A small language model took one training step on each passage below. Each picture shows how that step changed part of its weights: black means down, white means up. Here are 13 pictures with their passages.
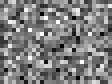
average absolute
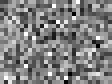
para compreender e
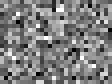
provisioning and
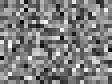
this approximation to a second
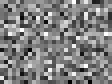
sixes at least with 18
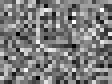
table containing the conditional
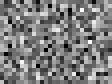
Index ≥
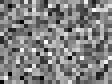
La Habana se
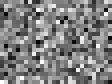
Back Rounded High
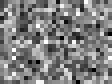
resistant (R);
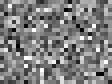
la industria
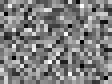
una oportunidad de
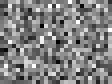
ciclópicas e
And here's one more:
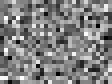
grupos de seis
